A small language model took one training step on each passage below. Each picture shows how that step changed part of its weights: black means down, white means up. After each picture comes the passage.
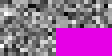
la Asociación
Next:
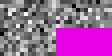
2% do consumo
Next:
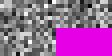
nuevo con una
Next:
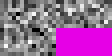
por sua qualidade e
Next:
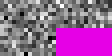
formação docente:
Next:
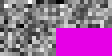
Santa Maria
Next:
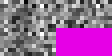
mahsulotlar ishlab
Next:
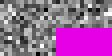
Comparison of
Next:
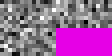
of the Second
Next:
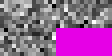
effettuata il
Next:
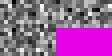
oshirish bo'yicha
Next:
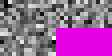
mos keladigan
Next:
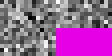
abordagem integral
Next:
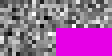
Norit >
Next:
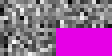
yaxshi tushuna
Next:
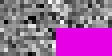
Shuning uchun
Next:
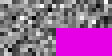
turli manbalar
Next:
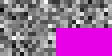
de construção de valores
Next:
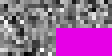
utilizando técnicas
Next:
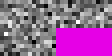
prise de
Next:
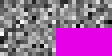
de hub
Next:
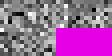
study aims
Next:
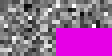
entre os familiares
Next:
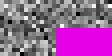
propõe que
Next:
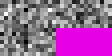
uniques par
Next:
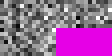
of the effective
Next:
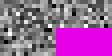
Physical Education
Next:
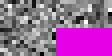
va jahon
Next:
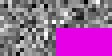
conjunto, nas
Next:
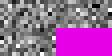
talabalarga bilim
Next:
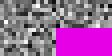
- билимли
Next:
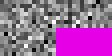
cm de
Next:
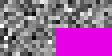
os conteúdos
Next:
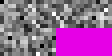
variety of
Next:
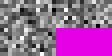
activity in the
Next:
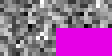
факторов, которые
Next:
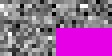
be identified
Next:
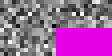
также значительно
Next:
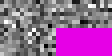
y límites
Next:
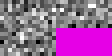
no Centro
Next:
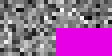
pihak yang
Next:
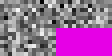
I did not
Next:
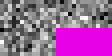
not state
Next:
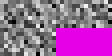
музеев в
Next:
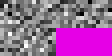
ketadi va
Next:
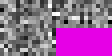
ҳам тилга
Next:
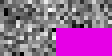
tipo de agentes
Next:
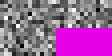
Russian notary
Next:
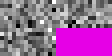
orasida suv
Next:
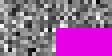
liberação de fatores
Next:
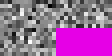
funcionários em relação
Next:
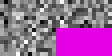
tayyorlash darajasiga
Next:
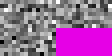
Este é realmente
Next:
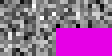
resorts in
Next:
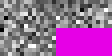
que existir
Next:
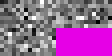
va malakasi
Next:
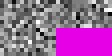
bo'yicha alohida
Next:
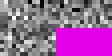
efek yang akan
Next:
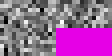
transportan la
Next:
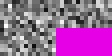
livro de
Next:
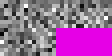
Het examen
